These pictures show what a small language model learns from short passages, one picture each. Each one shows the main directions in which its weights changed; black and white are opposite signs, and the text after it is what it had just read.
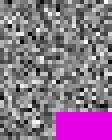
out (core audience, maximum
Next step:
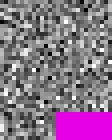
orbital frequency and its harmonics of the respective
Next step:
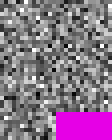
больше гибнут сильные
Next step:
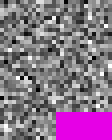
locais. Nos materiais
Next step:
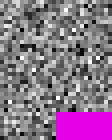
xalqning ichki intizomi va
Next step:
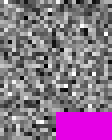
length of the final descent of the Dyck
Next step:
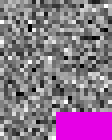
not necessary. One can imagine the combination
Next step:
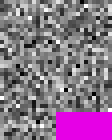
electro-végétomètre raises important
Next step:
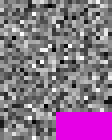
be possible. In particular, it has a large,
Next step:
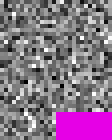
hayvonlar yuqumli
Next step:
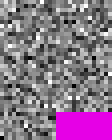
powiedzieć, że w
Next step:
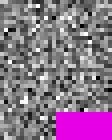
индивидуального, группового. IV.
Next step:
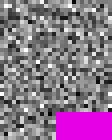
down for example, three weightings are as follows,
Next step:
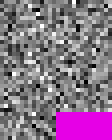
- все более усиливающуюся
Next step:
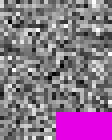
octahedric crystal (2 cm)
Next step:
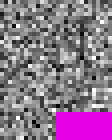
electron kinetic energy and $v \approx
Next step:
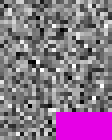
n'infirmement cependant pas que
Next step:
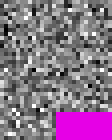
the piston surface. Faster
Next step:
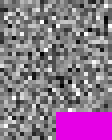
verified (see Fig. S1). The
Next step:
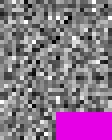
mehnatga layoqatsiz,
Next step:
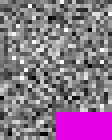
факторов, вызванных интенсивной
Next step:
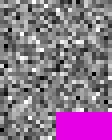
in general, $K$ may be larger or smaller
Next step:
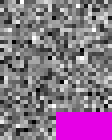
Kompyuter turli nuqtayi
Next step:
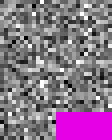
Kommunikativ ko'nikmalarning
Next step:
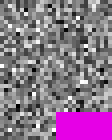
paid to further increasing the yield and quality of
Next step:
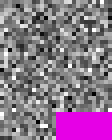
здоров'я (зокрема
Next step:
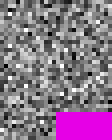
questions in cosmology is to characterize its fundamental
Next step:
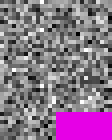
an integer number of modes does not have a
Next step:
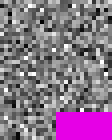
have recently proposed using the first-order perturbation
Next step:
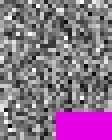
\maketitle\abstracts{ A review on
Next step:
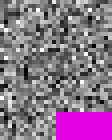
of Surrey, Guildford,
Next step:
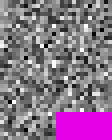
sequence from the full ROP (2902.4
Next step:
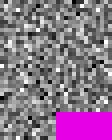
$N$ and $H$ points are also particularly
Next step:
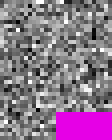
excusa para que el Consejo de
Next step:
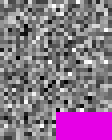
к. психол. н. – М.:
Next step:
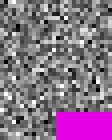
son mostrados en el panel frontal del
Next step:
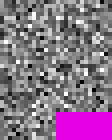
order to make it independent from the information from
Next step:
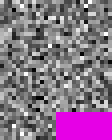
about this moment. Or rather, about the second before
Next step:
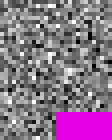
A. P. R., Fialho,
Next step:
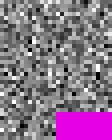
during a long-term integration of a Hamiltonian
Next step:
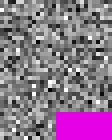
Migratorios: Diversidad cultural
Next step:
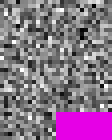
$\mathbf{b}_2$ disconnection
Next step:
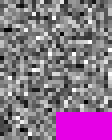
o'quvchilarini xalqaro baholash
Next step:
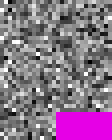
y de medida. Se seleccionó,
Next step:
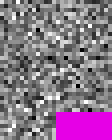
the superconductor. That would complicate the
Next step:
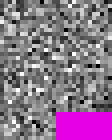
with its own source tree, the
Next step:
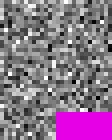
незалежно одна від одної.
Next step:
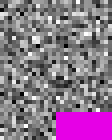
to cool the gas was via excitations of molecular
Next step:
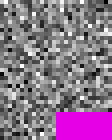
соответствующим образом оптимизировать
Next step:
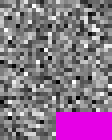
functions whose pseudocode is available in the
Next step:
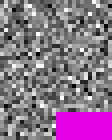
bir vaqtda amalga oshiriladi,
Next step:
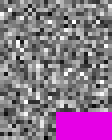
luminosity of SNIa is given by:
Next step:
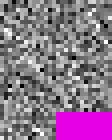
our case. Note that the coordinates of the center of
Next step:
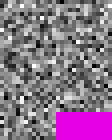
GDB \cite{gdb}. The
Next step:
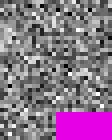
was first observed in the ferrimagnet
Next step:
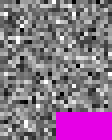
in the detector's region of interest (ROI)
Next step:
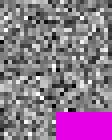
noch die Dekonstruktionskompetenz
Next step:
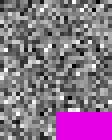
the growth mechanism of the parallel nanowires,
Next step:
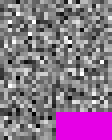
seed amplitudes, marked in the inset
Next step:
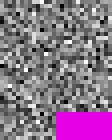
the nuclear structure and is interpreted as the probability for
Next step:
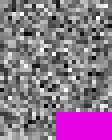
Mg is dominantly produced by CCSNe
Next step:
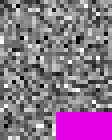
hoc secondary networks,'' \emph{IEEE
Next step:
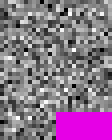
medidos representa un riesgo de
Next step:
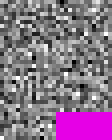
atasan. BAB III HASIL
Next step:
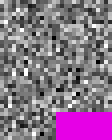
Si Jinpin dastlab 2013-yil
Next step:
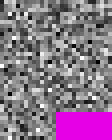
and help deepen their understanding of the learning material.
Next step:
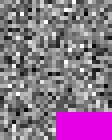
identically in the case of a chiral
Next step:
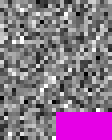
[3]. Тем не менее ни
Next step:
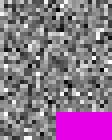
саволлар берилади (ёзма
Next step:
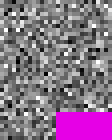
conformaron un aparato crítico sobre las
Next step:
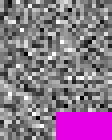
of frame fields in the manifold. It is
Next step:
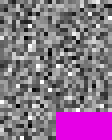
images. The UDF survey is one of the
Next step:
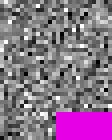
References: 1. Сергеев
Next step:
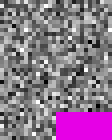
difference in binding affinity of
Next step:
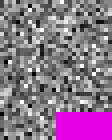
of a massive torus which orbits and feeds
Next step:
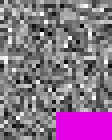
de una onomástica burlesca, es
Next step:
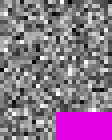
которые позволят оценить, например,
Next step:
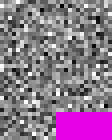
the fingers-of-god are obtained
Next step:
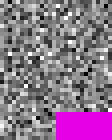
for útil; se não se deixar
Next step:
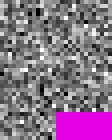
and are therefore well suited for carrying quantum
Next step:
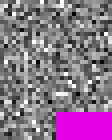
synergy offers comprehensive insights for
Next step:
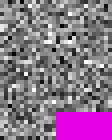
tendo em vista que ela é
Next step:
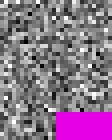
hisoblanadi, turli xil tezlikda
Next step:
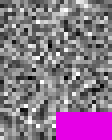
= 0 \Rightarrow \ddot
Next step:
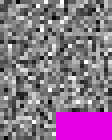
mustaqil tadqiqotchi Komilova
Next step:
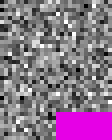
villages et la non différence
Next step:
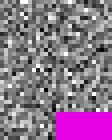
\partial {\rm log} a$ is related to
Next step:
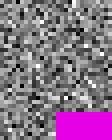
calculation of the diagonals of the matrix inverse
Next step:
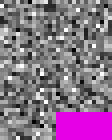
of quark. Solving the eigenvalue problem
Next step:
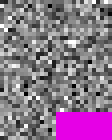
el caso; y supervisararlo no solo
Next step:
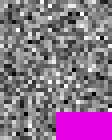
(usually a human) provides advice
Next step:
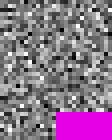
patterns in the layer. Also the crack
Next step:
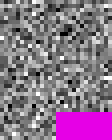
all of them. However, we can simply assume
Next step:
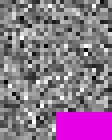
IO, "Savol berish". -
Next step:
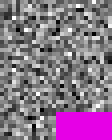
\be |\Psi(T)\rangle =
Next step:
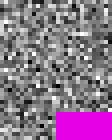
state. Second, the three doublets with
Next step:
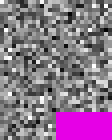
(MBE) op te maken op basis van
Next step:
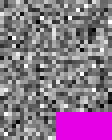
eine schnelle Informationsquelle für die
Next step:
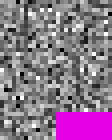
correlations between the tracer catalog and the
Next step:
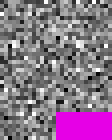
compliance with the laws during the
